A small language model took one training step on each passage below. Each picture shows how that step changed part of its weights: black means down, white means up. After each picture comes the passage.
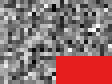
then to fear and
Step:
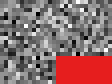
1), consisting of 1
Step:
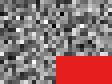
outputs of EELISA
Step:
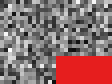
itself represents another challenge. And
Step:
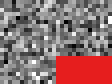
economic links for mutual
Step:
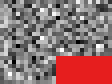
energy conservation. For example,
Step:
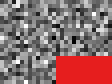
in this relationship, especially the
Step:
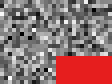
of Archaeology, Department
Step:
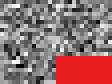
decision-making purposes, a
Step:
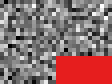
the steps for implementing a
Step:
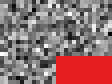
Anxiety , Improve
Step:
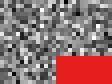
sources as cited in the
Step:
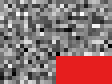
with the university. The involvement
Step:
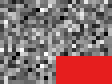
plant bugs of the
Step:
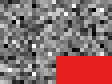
per chip enables more programs
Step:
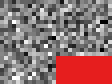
implementation by calculating the agricultural
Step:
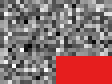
direct tax contribution and economic development
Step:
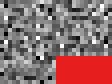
the comparison between our scheme and
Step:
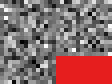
no sun shine without
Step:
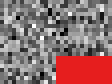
However, for the high carbon
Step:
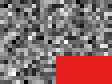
reason why she can perform well
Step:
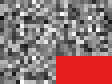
Validation of the method
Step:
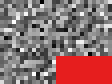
is necessary to teach teachers
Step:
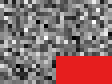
depict the urine and
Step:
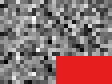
rate without catalyst}} \times
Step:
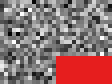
to n distinct balls
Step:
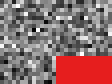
was detected in AD
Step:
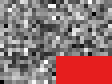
hero. The novelist
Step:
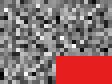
of weight percentages of
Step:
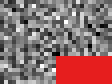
various parameters. Fig. 2
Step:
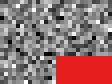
includes the following stages:
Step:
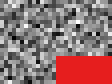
Unfortunately, many
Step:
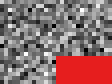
motion of dunes,
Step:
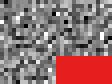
the backbone of criminal
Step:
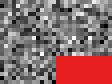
charts will be produced showing
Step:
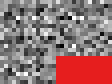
patterns: - Although some
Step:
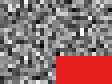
more about the contemporary
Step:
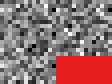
for the research, as they
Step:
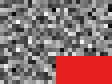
orientation and scale, and to
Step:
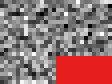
implies that the majority of the
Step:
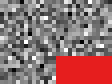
inherited or acquired
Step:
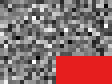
find or develop innovative solutions for
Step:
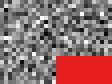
was eluted in 50 μ
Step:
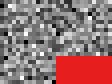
no conflict of interest.
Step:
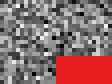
of the wear track was
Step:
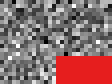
\quad (2)$$ where
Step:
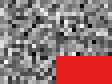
to Islam.⁸ Social
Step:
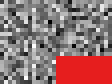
the 19th century
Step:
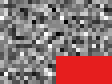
the stage for us to view
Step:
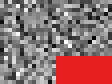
thin films were
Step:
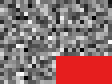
in terms of team productivity and
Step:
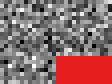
are called protease and
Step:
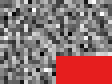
estimated and shown in below table
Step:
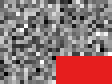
Konan University.
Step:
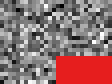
the groups that caused the difference
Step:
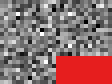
are gradually bringing people
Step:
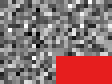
of Uzbekistan, is characterized
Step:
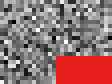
foremen and covered three
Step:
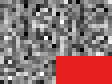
water decomposition product. Thus from
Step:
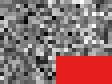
milk products involves (local
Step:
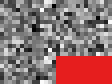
especially for the rural community
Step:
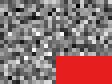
determine the predictors of outcome in
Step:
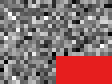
toxicity - Better stability and
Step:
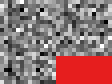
this manuscript: ARTs
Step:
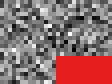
of statin medication, diabetes
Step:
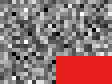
during the project. Throughout
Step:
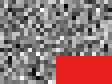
Study on Consumer
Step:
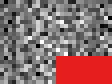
path coefficients; (ii)
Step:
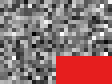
to participate This research was
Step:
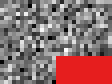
are affected by certain reasons.
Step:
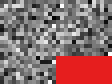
The test was preceded
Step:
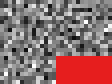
two datasets, giving a total
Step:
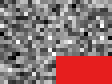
more interactive and participatory
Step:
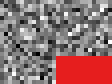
advantages, the paper identifies
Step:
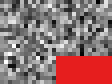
Reliance banking Fund
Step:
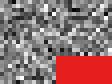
the health of both mother
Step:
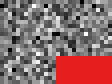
recognition (NER), extraction
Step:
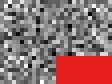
of role playing games
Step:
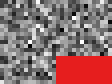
(AI) and its
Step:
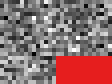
reasons – harvesting
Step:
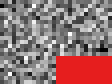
variable regions in the human
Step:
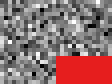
classical Fickian
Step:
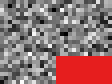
in business processes to increase the
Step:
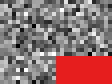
value. Along with the
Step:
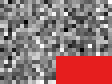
documented negative results with consumption
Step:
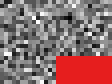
post treatment (dpt).
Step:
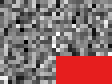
polymer science is developing sustainable synthesis
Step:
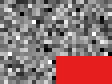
declining over time. In
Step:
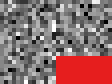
made from each sample and
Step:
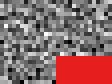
ease the management of the
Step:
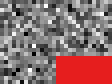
Table 1 and 2. These
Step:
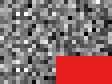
by distillation. All
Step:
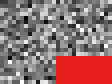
within the scope of certification
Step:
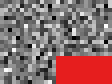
a tool in making learning effective
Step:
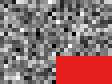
these properties is not establishes
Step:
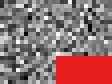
single instrument. An additional finding
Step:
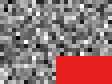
and 4 (online code
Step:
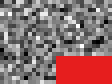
code, ensuring that laboratory tests
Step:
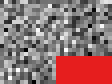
didactic aims. It
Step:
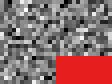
a high speed mixer having
